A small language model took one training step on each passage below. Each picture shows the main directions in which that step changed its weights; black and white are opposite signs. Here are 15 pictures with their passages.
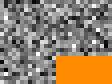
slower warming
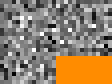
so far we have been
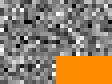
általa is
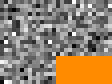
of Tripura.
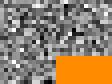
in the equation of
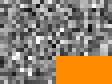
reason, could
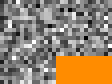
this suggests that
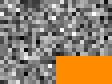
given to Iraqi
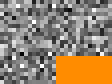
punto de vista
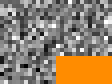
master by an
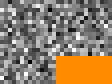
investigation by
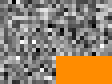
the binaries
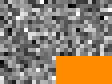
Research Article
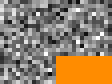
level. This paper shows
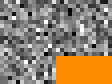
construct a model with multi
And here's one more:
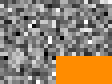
la dynamique de
